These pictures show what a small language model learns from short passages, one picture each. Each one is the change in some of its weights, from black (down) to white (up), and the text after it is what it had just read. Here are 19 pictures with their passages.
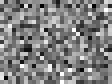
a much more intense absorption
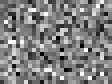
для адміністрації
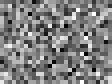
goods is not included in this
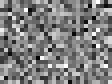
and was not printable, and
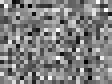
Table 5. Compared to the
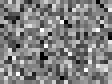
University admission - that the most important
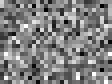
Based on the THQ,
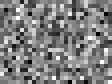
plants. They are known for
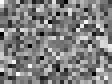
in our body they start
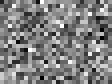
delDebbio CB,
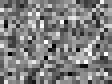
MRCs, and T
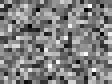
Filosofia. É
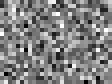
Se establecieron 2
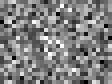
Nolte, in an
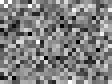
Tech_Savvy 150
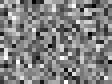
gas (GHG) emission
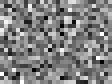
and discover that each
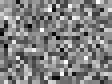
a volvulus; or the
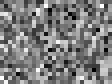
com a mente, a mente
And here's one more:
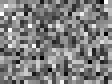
olimi G.Preston
